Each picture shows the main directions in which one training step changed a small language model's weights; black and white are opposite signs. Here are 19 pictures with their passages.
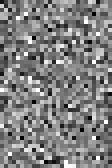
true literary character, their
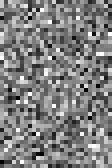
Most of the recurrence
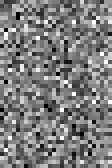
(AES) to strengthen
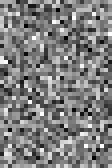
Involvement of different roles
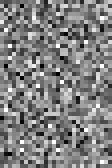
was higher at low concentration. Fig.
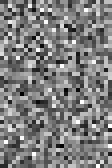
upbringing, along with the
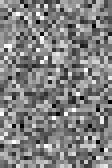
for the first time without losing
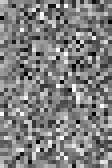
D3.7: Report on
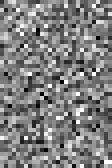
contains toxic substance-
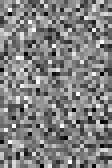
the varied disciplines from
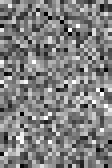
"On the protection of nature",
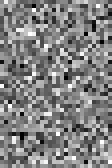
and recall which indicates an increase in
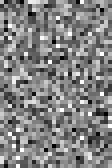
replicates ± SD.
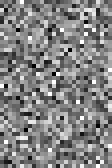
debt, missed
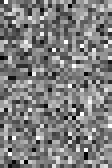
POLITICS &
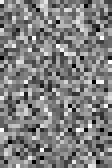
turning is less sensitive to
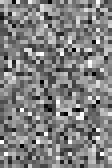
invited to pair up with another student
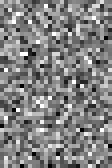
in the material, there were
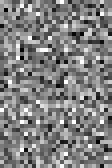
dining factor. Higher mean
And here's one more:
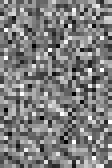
weekly PCR- and
